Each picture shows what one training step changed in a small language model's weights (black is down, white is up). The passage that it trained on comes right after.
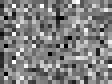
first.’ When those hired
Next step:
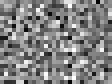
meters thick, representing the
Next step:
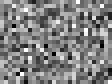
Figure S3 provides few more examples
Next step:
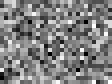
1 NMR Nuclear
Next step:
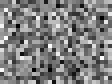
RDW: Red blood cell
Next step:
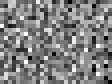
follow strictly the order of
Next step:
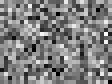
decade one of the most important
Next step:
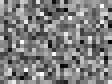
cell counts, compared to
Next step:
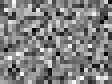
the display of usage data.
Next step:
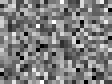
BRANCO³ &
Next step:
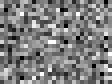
as compared to CSR efforts in
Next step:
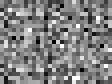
support interoperability with other
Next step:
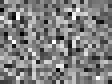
and deer could be distinguished
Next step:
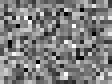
enterprise as a complex system has
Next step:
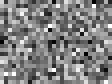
production efficiency by applying machine learning techniques
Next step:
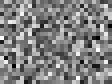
which are currently quite common in any
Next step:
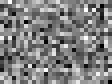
human AB > rat > human
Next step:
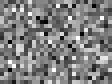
and ceilings including valuable elements
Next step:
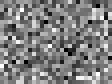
is highly acceptable in southern Africa
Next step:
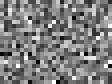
digital transformation enhances sustainability outcomes through innovation
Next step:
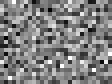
100% recycled silicon have been
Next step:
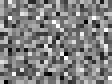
Several SARIMA models were
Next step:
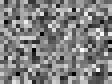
sustainability perspective and meeting both business and
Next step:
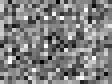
m pores aqueous
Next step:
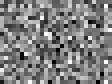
books. I think it's
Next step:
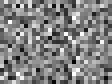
of the Albanian version of
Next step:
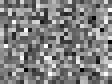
attitude on inclusion in the workforce
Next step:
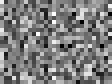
psychological contract theory and social exchange
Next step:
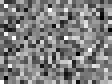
social science data - extensible
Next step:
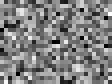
properties such as a prolonged
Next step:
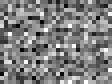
demonstrate a deeper understanding of
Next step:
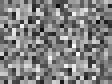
a base material, a coolant
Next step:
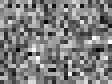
of property in agriculture, commerce
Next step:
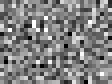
were recorded: the average result for
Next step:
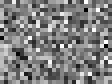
grating of fragments -
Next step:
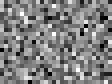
type="checkbox"/> Financial support through
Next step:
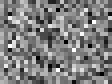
thereby allowing accurate ice core dating
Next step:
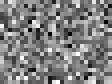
5 levels Likert scale.
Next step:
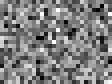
constructing additional buildings. In
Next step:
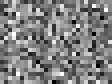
the assistive technology is another
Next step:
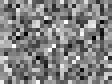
of DT subject in the present
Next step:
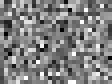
pandemic helped us to understand the
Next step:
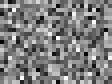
an incredibly early age.
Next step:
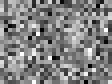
people), the indicators are within the
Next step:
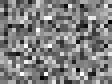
iron were becoming more damaged
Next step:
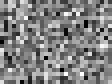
several profiles were measured in order to
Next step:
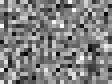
publish nanoparticle size in
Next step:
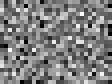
days after inoculation.
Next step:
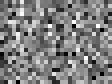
for predicting the negative consequences of
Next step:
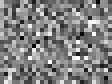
complex tasks of different levels of difficulty
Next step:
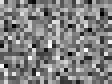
multimedia hardware and technical tools in
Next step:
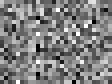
outreach and collaboration with the
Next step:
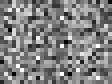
a different step to create the key
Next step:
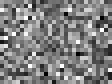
toxic to the plant and other
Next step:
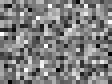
Cats were identified as the most
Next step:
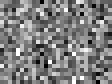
step is classification stage where images will
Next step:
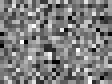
students in both institution, 200 in
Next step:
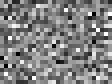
militarization. According to
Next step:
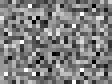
woodland, so the surface
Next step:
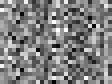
India* Abstract The paper
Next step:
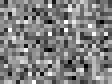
with and without the application of
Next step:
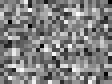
to manage the queue length
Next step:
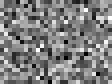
prioritizing preventive and
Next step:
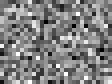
and expected situations. On the example
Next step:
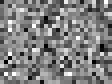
(b) for all sediment
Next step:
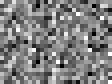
BERT embeddings achieved the
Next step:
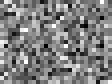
by absolute acoustic gas
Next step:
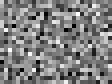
texts require titles. An example
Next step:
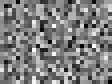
population under study. The study compared
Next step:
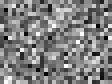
20 students (4 in each
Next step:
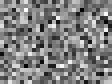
pixels. The first-bit
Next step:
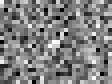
overarching frameworks for gender
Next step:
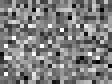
more resistance to the antibiotic.
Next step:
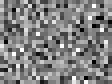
vicinity of the slum and
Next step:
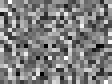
its quality // Test Engineering &
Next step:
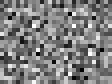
in the study area. 2.
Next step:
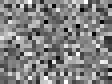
of income supporting the gross consumption
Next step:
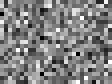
dots indicate positions provided by the
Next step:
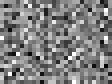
informative priors. The
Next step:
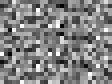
an NSTEMI,
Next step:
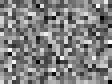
2016. Image source: Lv
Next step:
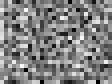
molecule. In it three
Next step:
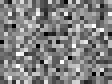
*Vipaka* balance
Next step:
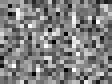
yet to be carried out in a
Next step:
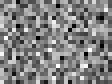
MRM: Multiple
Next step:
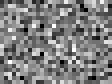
(5) different markets namely:
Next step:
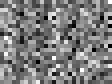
Studies*, Vol. 2 No.
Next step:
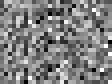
conditions on which it (the
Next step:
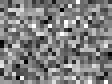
to sort resources and functionalities
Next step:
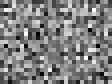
the specific HAR problem. All
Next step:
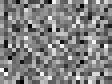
This study showed that patients admitted
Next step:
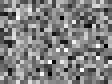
the latter, they formulate the
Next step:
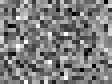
think that I have seen Orange
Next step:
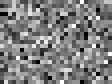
the religion's capacity of
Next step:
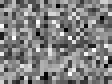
LED radial light;
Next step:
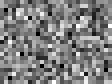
solution was prepared by dissolving
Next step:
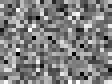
times, in contrast to the 8
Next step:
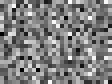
E.; Caffi,
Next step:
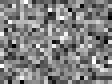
with specific data security or compliance
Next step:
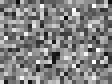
using the same experimental setup. In
